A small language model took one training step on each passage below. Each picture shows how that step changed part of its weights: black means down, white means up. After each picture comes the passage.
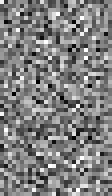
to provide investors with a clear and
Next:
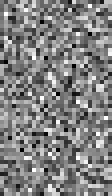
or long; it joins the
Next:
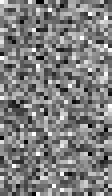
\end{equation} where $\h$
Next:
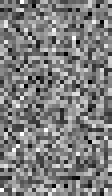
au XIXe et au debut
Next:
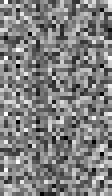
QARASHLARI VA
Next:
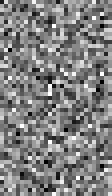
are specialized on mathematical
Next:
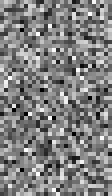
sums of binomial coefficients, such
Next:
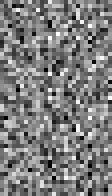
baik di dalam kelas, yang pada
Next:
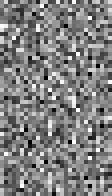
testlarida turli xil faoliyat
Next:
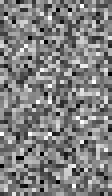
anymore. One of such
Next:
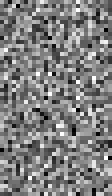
khanate. By this time, the
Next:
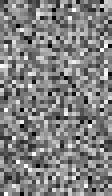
Al șaptelea
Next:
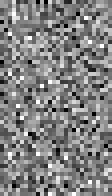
with age group 18-40 perceive with
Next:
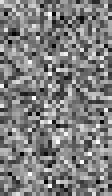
D. G. Caldwell,
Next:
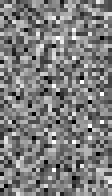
ПДВ до Державного
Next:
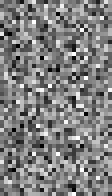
where connection to the central grid is either
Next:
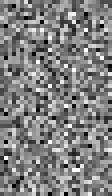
to q-analogues of
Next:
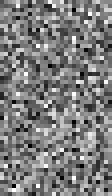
que está en desacuerdo con la
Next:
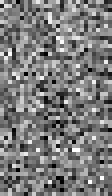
посухостійкий 46
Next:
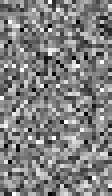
material procurement, projects are at
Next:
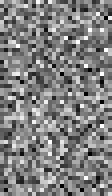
wodurch ein gewisses
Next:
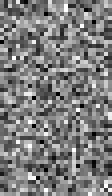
Vega, invitada por el
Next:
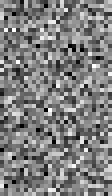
time, and then washed twice with
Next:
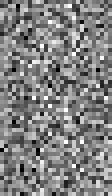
cannot solve the problem using only the notion of
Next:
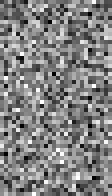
skew-linear entropy
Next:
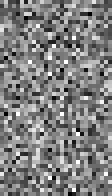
the E-Waste Problem.
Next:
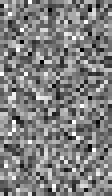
students taught with scaffolding
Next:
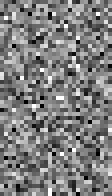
weight coefficient of the synapse connecting
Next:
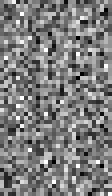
son estructuras en las que diferentes
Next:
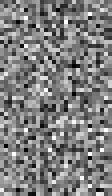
таълим муассасалари
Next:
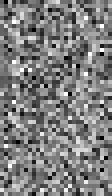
espessura total gravemente
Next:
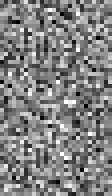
as a basis to construct the modelled
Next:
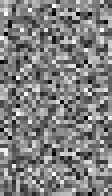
y T (k - l), u T
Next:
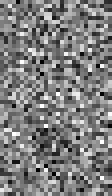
человеческого общества,
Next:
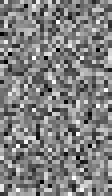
or rejects texts in cases of
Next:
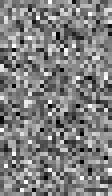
e a resistência são reais.
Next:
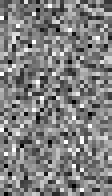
topological space $X$, the diagonal
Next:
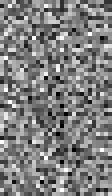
спектра внешнего
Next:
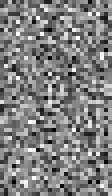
on günlüyündə
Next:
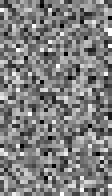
trabajo). Pág. 42
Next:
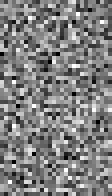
large, redundant portions of the
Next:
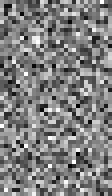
lies in the scaling and centering
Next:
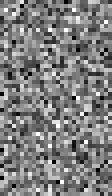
We do not go into details on the
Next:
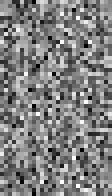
conceitos e relações do
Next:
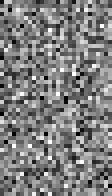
from words in such matrices. In particular,
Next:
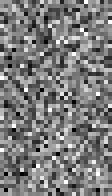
If $\nabla$ is torsion free,
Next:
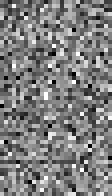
independence in simple structures whose theory admits
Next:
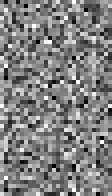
present unitary Fourier convention, their Fourier
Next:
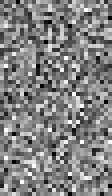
on the grassmannian. We prove
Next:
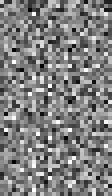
Analogue to the concept of
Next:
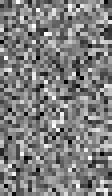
Vizualizatsiya quyidagi shakllarda
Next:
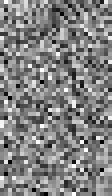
various viscosity theories and are
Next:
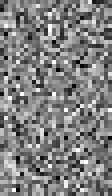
neonates and infants in critical care
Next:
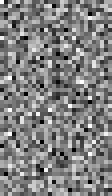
δίνει μια
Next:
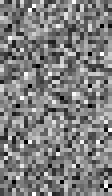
a matter of fact. In this section
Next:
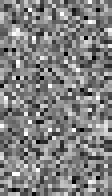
supo detectar a tiempo
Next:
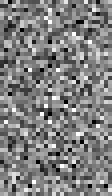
also note that for each $i$,
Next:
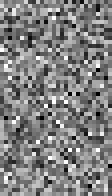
If it has a right non-singular
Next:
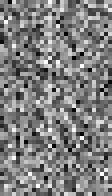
from the original research. Research Implications There
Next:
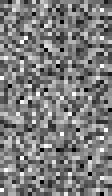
проговаривания всего
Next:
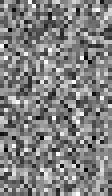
These compounds are widely used in
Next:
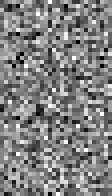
in dysmenorrhea.
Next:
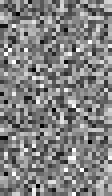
of drugs; the control group was
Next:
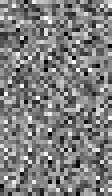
coagulation was not possible.
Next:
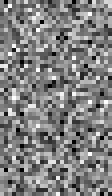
5-6 та осилган
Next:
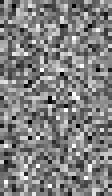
Pilgrims; Saudi
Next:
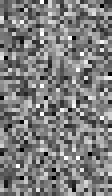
English communicative competence of Philology
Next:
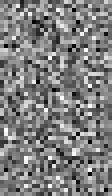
to drive a comprehensive and
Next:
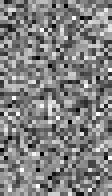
is very important. Quarterly data
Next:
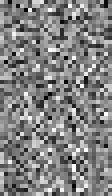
limit set has this hyperbolicity property we have
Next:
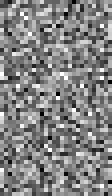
HBV. In another study,
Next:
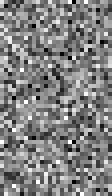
olgan majmuaviy fanga
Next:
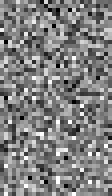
1]$ with an equal number of parts as
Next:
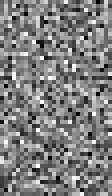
see Lauber-Rönsberg
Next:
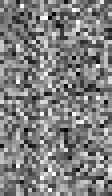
UNIVERSITY As
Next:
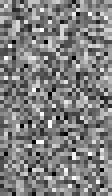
bugungi manfiy
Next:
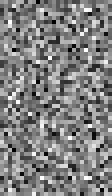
to the generalized Petersen graph
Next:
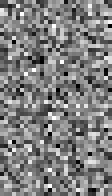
de semana e feriados. De
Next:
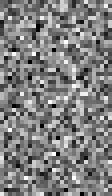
in interest rates, can lead to a
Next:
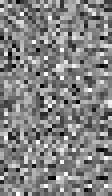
резко снижаются
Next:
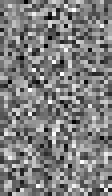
Treiman, R.
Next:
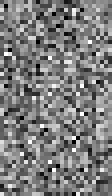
Convergence Theory, 2nd
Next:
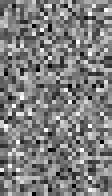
necessidade de muitas terras e de
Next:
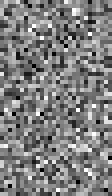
Considérese ahora el
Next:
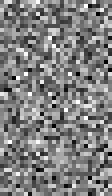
BA (43 ha). CART
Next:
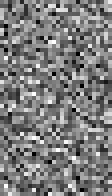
$P=W$ conjecture and the computation
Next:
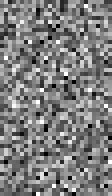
prove that for all $\eta\in
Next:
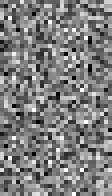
due to the simplification of particle contact
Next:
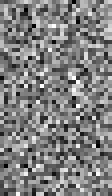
the manner in which users move their
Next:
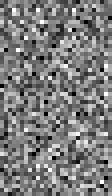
otras áreas del conocimiento
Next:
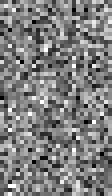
enriquecido com termos em
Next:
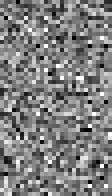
организован через
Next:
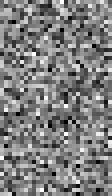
região local, visa compreender
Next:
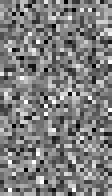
popularity of the practitioners
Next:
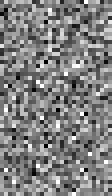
on $\beta$ is sufficient to include all
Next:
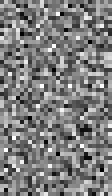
committee meeting 25 4 8
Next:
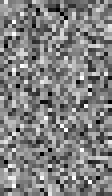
frequência de respostas que é
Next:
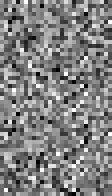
All reductions go through and when at the
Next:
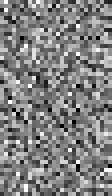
and psychosocial development and
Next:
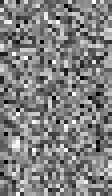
of fAIr in detecting buildings
